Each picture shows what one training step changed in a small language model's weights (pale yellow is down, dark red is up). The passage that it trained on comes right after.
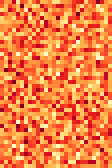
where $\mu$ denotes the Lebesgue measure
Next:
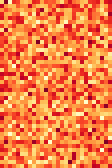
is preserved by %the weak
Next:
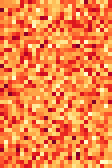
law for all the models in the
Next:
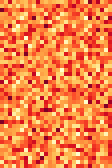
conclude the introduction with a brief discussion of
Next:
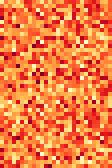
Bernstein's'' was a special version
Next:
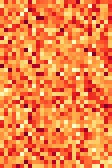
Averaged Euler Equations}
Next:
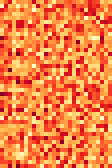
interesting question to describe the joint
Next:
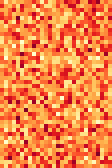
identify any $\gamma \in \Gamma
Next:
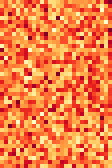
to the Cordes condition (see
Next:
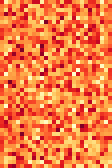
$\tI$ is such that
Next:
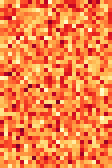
of a vector $x\in
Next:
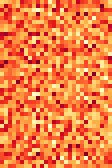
of continuous linear functionals on
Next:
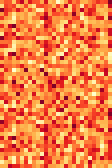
is required and looks more
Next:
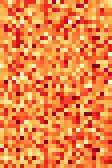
and P.L. Sulem,
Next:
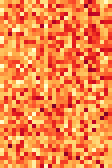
} \end{array}
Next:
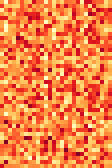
Consider \begin{align*}
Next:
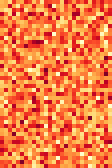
- \varepsilon_{t,k}
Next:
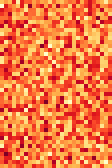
problems of the plane theory of
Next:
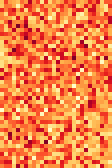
the Sobolev space $H^1
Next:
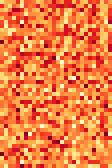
least squares (MLS) and
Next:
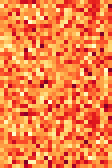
types are constructed from information of a
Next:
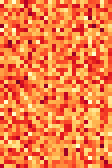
the polynomial is said to have a
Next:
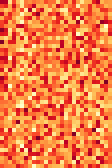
{\em Crelles J.
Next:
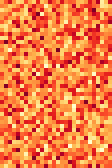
Let $\C$ be a general curve
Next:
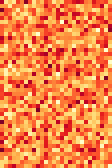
networks, which nature uses widely:
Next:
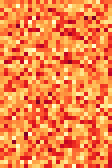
corresponding Lie maps (in terms of dual
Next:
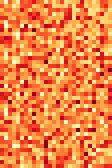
follows: \begin{itemize}
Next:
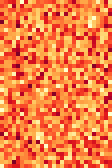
curve $2C$, with
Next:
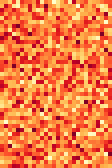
conditionally on the filtration $\mathcal
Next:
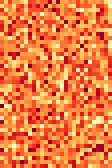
remainder term (\ref{6}), we
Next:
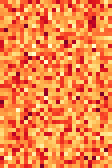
$Z$ for the ideal
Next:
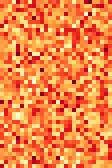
elements on a boundary-refined
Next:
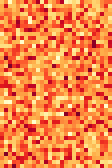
side, lying in $\mathbb
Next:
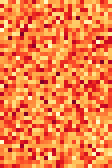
above. \begin{proposition}
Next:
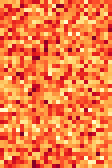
of $\teta$. Similarly,
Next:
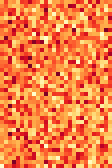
to the semigroup $T_t$
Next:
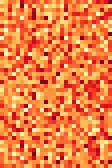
lemmas. \begin{lemma}
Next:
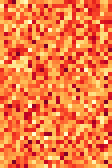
space $D$. We shall consider the
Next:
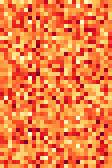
sont des \'el\'ements
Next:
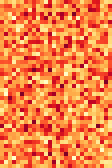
\lambda_2 \geq \cdots
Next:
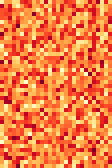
an algebraically closed field $K$
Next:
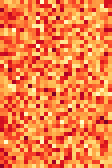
(\ref{gklin}) being
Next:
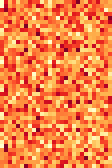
proximity of the two family
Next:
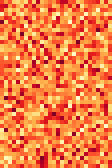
where $\widetilde \phi$ and
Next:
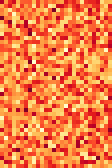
of interest regarding the publication
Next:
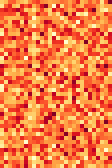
consists of even and the second one of
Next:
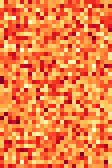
the matrix case. The latter appears in
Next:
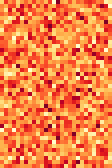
last expression above, so that $\lambda
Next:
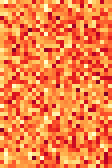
$H$ be a Hilbert space,
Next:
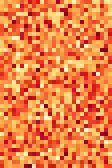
$\tau$-invariant if $$ f
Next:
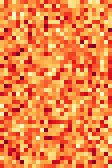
grouped together the objects in a same
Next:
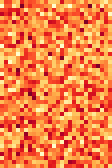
Proposition 6.1 of [21]
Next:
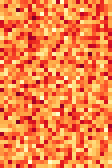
loop, we have proved Proposition
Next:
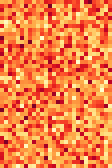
\le C g(x)$, for
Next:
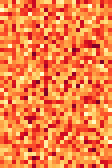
Takustr. 7,
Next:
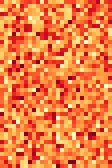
or $\Delta(G) +
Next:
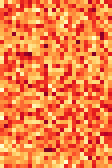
of the existence or non-existence of
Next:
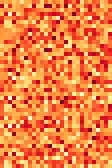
\mid\right. $
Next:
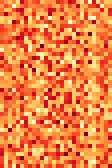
[m]$ with $x\neq
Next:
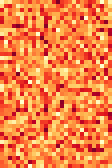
existence problem, it would be sufficient to
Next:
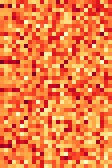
\migiincl \mfg$
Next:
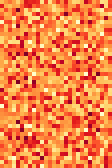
with a Beltrami differential
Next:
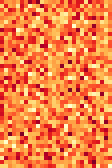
for $c=1$, the equation
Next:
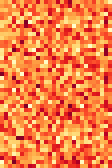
C}$ (obtained from
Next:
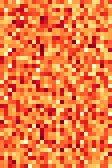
that $\a=0$ when
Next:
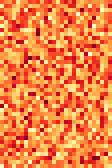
$Y$. Under mild conditions the
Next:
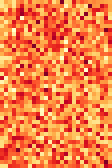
solutions of~(\ref{1}) that
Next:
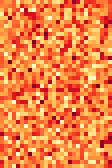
with $\delta_{x\backslash
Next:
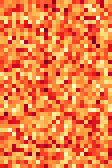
precision in (a), and infinite precision
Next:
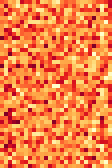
matrix estimator constructed in this manner has
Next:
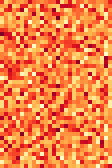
lc (and then there is an
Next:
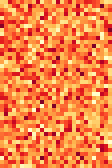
of the Burgers equation}
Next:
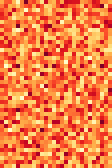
evaluation of a FE model on a
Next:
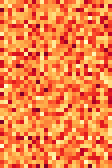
detail.) However, we have:
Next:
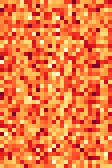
much more time consuming than any
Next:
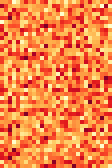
types with respect to a pair of a
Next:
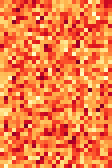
for odd $m$ with $3
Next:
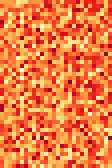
\Sigma \cup \Gamma^d
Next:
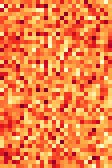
as looking for first integrals of the
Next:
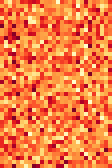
values of the process are not available.
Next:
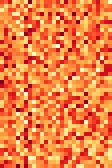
the {\sc uct} applies
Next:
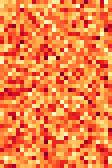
characteristic of stochastic system, that is able
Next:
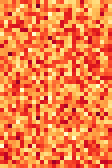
family of solutions corresponds to the homogeneous solution
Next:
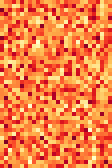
An example of the above bijection is given
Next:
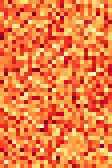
\bibitem[Koev and
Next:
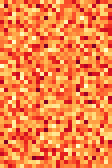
of solutions to nonlinear equations has been studied
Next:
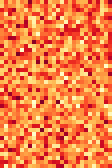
the value of the control determining which
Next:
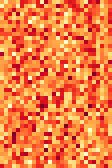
input tensors with $p$
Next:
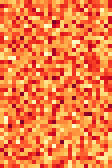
K_2 + \cdots
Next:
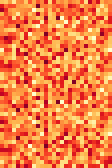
convex and generalized quasi convex at
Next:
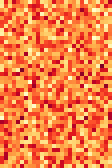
of Maximal Minors} When
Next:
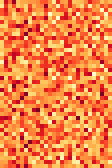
$h$ satisfying the given conditions.
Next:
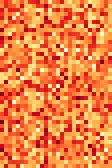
of this project: for convex or
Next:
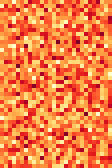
and deal with the three terms
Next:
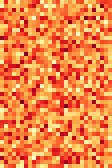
Corresponding Member of the
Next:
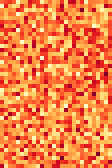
\cite{barton}, one stated
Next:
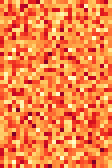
$x$; here $\lfloor
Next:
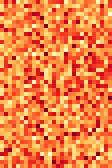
\small {\it The author considers
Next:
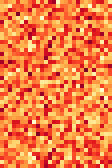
page 57), we get an
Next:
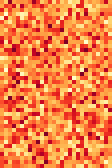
$\clL_\alpha$. We assume
